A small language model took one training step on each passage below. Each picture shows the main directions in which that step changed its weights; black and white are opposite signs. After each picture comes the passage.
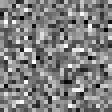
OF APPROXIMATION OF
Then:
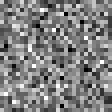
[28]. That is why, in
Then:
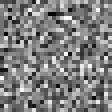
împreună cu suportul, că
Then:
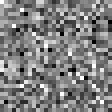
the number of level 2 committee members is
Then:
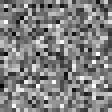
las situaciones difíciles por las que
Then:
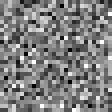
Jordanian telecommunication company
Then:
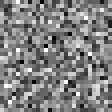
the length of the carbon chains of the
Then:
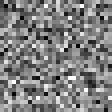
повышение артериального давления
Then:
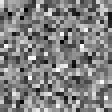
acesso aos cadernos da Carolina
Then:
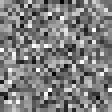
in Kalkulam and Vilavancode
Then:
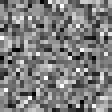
great availability and how I was extremely
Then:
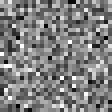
of the dissections, more than 10% of
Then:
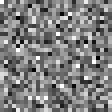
uma experiência, vivenciada com
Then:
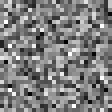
table proved that the respondents with the mean
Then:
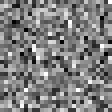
our framework allows musicians to incorporate domain
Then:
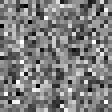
Xulosa qilib aytganda,
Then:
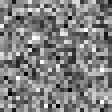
empower patient wellness through the teachable moment
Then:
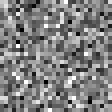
and removed from the moulds.
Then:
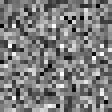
contact area as a function of the force
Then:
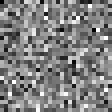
kamikaze s'illustre par
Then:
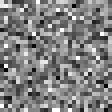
to ES2015, the generation and discrimination of
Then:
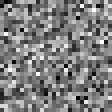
al-Buxoriy (vaf.
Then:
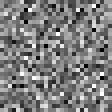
xususiyatlarini kuzatish maqsadida
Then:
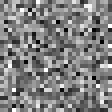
Teachers stated that maths related
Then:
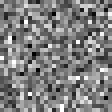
farqlash anchagina shartli
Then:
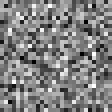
branded ones except in cost because
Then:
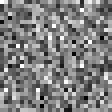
is simple linear interpolation. More complex statistical
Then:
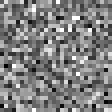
Climate Change Resilience Network
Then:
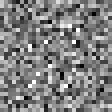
of this study are available from the corresponding author
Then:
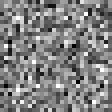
propose a framework for implementing RFID
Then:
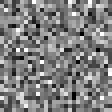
the activity sheets 3.02 Neither
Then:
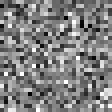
Reiter ist das typische „!“
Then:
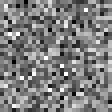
masuk dievaluasi dan disunting
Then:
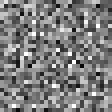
Oceanographic Data Centre RI -
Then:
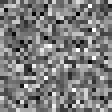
yaşayan bölgelerde,
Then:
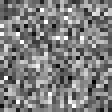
and Martínez Ruiz,
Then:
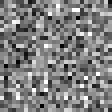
layanan PAUD. Masalah
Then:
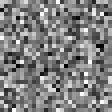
fullstackpython.com -
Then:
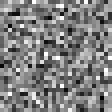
higher education ambitions. The paper's subject
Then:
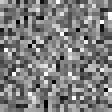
assim, sem a enterrar.
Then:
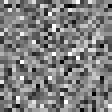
checklist of the Polish digger
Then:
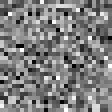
в УИС Аннотация.
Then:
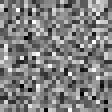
COVID19 repercutiram junto à sociedade
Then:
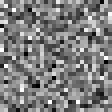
miembro importante o menos importante, lesiones
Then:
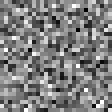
not intended to replace all conventional
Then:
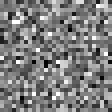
positive were 8 cases and true negative were 9
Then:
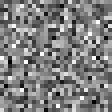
along with Segmental Stabilization
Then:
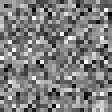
en construcción permanente y va mucho más
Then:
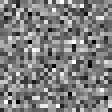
электр өрісінің
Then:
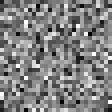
davlat organlari ham bo‘lmaydi.
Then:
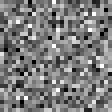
namning saqlanib qolishiga
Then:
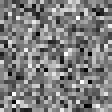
профессионального образования: –
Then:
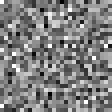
enterprises of the hotel and
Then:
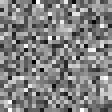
and the partnerships Candela
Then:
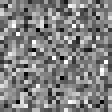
less expensive chemicals. There is a
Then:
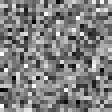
podemos observar una lista de
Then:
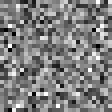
presence of capable, responsible and willing
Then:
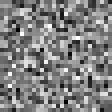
not origin from the same field as applied
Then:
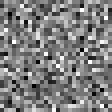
contraceptivos e os novos representantes
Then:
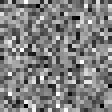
и изменения снежного покрова
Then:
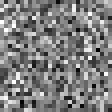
host-parasite and mutualistic
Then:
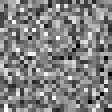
Although machine learning technologies are extensively
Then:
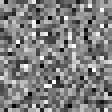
Lahore²Nursing Instructor
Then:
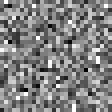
que apesar do poliestireno
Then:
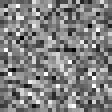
the spoken phonemes are
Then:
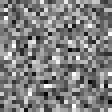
be fruitless and frustrating.
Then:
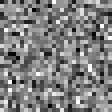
compensation current into the line. The
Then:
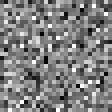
сахарным диабетом 2
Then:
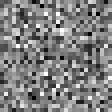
atacados, às vezes, por
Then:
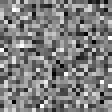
yaitu untuk mengetahui hubungan
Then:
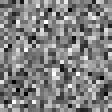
ao professor cuidar da criança em todas
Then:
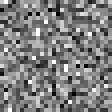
no minicurso. A placa apresenta
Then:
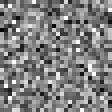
cell assembly. The 159
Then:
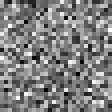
researchers aiming to increase the number of lateral
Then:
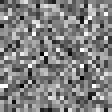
сои на их посевные качества и
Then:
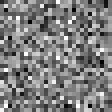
**Portaria**, the *Fappas
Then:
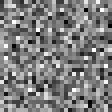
understanding the concept of Lean, hospital managers
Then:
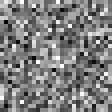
pode gerar melhor entendimento de toda a
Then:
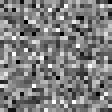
ocupados que ressaltavam o
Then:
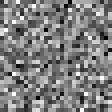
tog'ri shakllantirish maqsadida
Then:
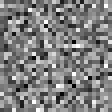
Development IOM International Organisation for Migration
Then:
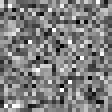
so'zlar: *modda,
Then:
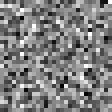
et al., 2014). III. RESULTS
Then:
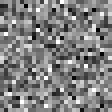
traité de Paris instituant la
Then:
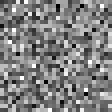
la dècada dels setanta
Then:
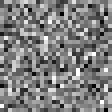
rpm and variable load from 0.1
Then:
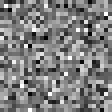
DOTA⁴⁻ derivatives Figure
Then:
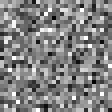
trabalhadoras, principalmente em regime home
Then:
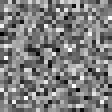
distance) level. The current sophisticated
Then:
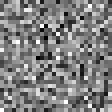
erib ketishi, porshen
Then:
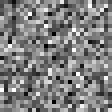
de uitzettingen Zoals
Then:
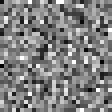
мебели, оснащенность
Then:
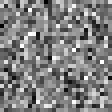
обидві екзаменаційні
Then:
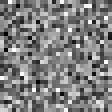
time (when there is no DDOS
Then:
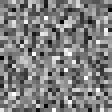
ген дезагрегазы
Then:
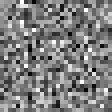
النبي صلى
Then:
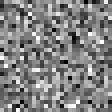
duration time. Operation can also be
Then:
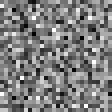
detergent lignin, VALM
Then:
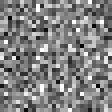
igualmente prevalente entre homens e
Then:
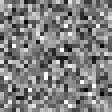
reflect the importance of the work;
